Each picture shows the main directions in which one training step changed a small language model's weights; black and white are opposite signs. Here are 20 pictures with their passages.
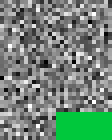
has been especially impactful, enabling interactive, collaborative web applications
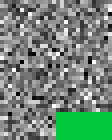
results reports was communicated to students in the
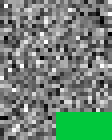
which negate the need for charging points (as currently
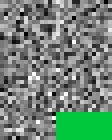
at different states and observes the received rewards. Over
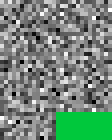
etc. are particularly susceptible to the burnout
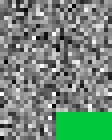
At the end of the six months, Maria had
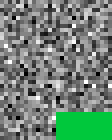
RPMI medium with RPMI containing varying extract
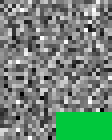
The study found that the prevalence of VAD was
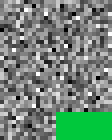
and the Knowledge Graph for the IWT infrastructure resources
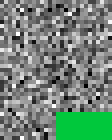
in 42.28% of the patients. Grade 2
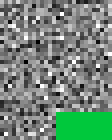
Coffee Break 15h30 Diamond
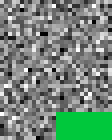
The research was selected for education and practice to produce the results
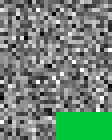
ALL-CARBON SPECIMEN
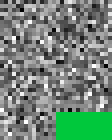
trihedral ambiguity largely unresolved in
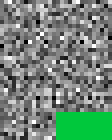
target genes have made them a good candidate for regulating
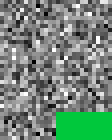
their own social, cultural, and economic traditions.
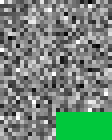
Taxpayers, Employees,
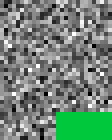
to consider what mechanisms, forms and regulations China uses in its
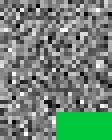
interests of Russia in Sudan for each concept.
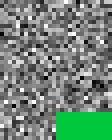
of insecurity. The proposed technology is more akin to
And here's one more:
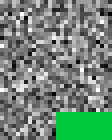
on these literatures, one might argue that to
